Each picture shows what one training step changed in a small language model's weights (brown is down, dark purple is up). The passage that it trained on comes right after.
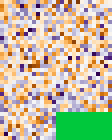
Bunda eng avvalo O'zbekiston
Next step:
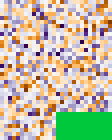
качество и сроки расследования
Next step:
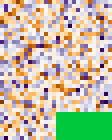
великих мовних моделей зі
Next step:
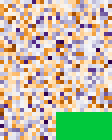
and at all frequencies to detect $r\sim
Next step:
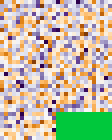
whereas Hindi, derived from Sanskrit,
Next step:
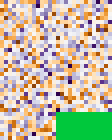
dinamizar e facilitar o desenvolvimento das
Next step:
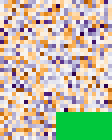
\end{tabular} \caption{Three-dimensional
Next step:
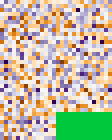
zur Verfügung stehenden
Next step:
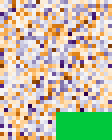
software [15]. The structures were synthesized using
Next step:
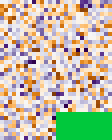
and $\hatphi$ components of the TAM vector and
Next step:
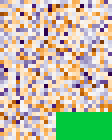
final PBML model is essentially the
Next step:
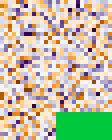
into the superpotential we have \beq
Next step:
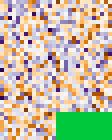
запуск резервного генератора
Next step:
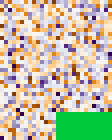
restricts the access to those contacts within the
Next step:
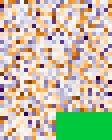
set up and tested by ourselves, and
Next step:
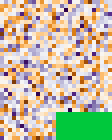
as-grown mobility was
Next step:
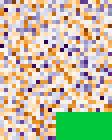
In the present work a mean field model of
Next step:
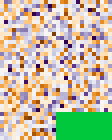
network has 248,193 parameters (weights
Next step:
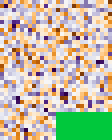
obligații, sclavie sau
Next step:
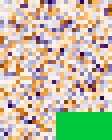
with the same $(\delta,\ell)$. The operators on the
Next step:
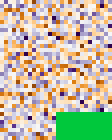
analytical Ansatz. This Ansatz,
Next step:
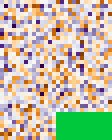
Yosh sportchilarda jismoniy
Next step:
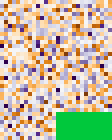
analisa a consolidação do
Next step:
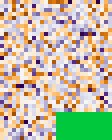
} &=& i\theta ^{\mu \tau }\partial
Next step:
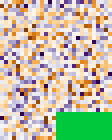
is correct to assume that the horizontal velocity is,
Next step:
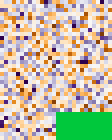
the stellar surface \cite{alcock} or simply
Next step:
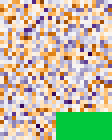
and $\widetilde Q_i$. For connected components, we
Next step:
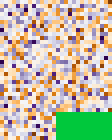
ujawnia inną intencję”
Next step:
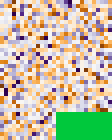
et al. propose a novel approach that incorporates error
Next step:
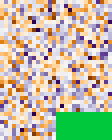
de testes paramétricos e não
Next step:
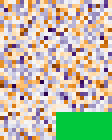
previously caused to a minor boost in US
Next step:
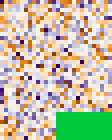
the radial stress for *m* = 3 and different values
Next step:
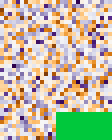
Selective area epitaxy of
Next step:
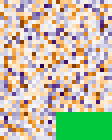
op verschillende wijzen in
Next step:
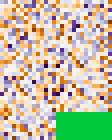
level.} \label{fig:SPyM constraint}
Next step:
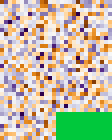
chol qaltirab. - Sen
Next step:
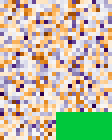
\begin{abstract} The transition into a glassy
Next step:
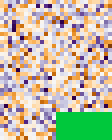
как совсем не имеют материальных средств
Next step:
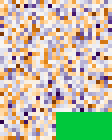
allows to do this at the nominal gain. Thus we
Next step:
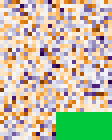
of the IGM temperature and ionization fraction.
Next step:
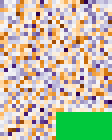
contributes to the temperature at $l$ contributes the
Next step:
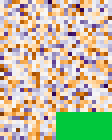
of $K$ phonons, and replacing the
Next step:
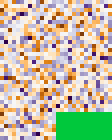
matching algorithm with $m=30$, however this can be
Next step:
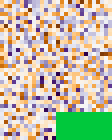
$\CO$ can act on the vacuum and
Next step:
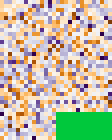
increasing redshift, the weight moves to higher $\ell$
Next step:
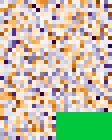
signal to the input x and y magnetic field signal.\\ The
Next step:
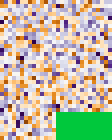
TDIU professori Xalikov
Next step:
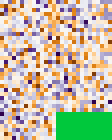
contrapõe ao que é desejado
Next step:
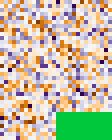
xalqlar folklorshunosligida N,
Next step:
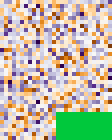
selüloz vb.) parçası
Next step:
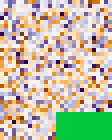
почвообработки повышается.
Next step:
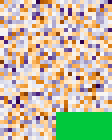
bir şekilde yemek
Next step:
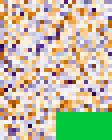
a family of solutions that satisfy necessary conditions over the free
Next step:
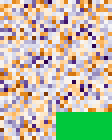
at shorter times and, consequently cannot be described
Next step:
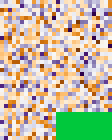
baha. Bılayınsha
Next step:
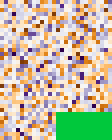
dibagi dalam 3 kategori: - 1)
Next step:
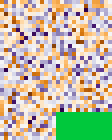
an uniform plane wave no longer preserves its original
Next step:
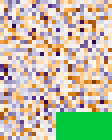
волевыми качествами будущего
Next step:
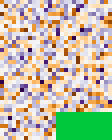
both also sensitive to MeV neutrinos from
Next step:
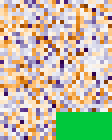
information loss problem, it will have important implications
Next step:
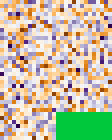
that contains voxel $v$, and $E$
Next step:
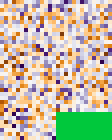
confirmation of the findings of earlier
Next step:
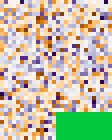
zarar yetishi mumkin. Buning
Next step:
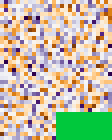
defines bra- and ket-spinors
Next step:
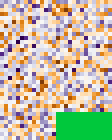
unchanged amplitudes and oscillatory patterns, as
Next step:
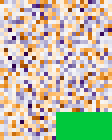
boshqaruv tizimini takomillashtirish bo'yicha
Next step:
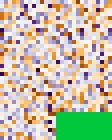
resistor (e.g. through magnetic coupling),
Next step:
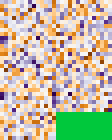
smallest waiting time, is more involved
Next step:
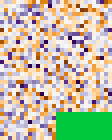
© *Direito e Linguagem*
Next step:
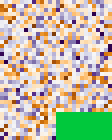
and any vortex node connected to the node of the previously
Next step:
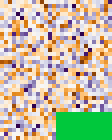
en modelos conductistas de la
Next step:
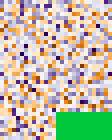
close to the source channels, are optimal, with an average
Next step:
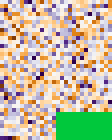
tilining izohli lug'ati «Н»
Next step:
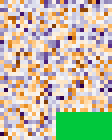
the number of Lines Of Code
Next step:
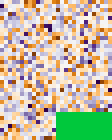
in components 3 and 2, with two and one order of
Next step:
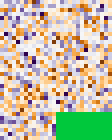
ул. Челюскинцев,
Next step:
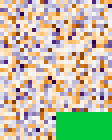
the population of objects outside of the thick disk, which
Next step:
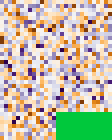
una sola empresa pública y esto
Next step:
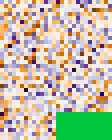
conditions \cite{bondi,sachs}
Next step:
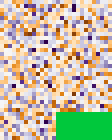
yields \begin{equation}\label{DIM}
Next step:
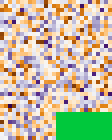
and $A_r $ minus the
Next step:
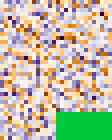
с 2017 года намечился существенный
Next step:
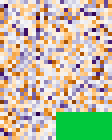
adabiy tafakkur sintezidan
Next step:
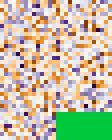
hisoblanadi. O‘zbekiston BMTning
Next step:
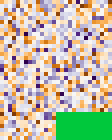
\mathcal R_{\rm FRB}
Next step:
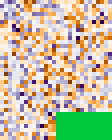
(кобаламін), відіграють
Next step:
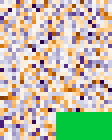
delle lacune. È preliminare
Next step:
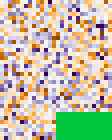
in extending the operating distance of energy receivers
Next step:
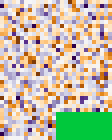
approach to IR problems is the following: regarding
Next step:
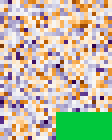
Республикасининг “Халқ
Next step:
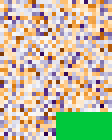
Мінімальні втрати у
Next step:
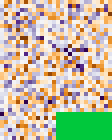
en de assistenten bevorderde, bij
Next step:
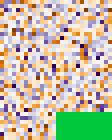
Innovation Centers:** In addition to realizing
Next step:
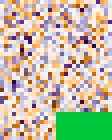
+ \delta s^*) \approx \frac{\partial
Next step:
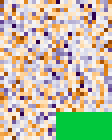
diffusion rates than ages derived from the TO luminosity
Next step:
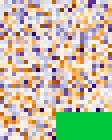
may derive the corresponding `quantum' form
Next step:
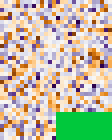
resurslardan samarali foydalanish, innovatsiyalarni
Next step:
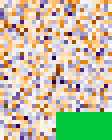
o'g'li, Eraliyev
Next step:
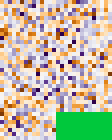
we perform many DMD calculations over short time intervals
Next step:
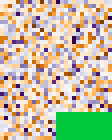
to the fourth, colder gap are
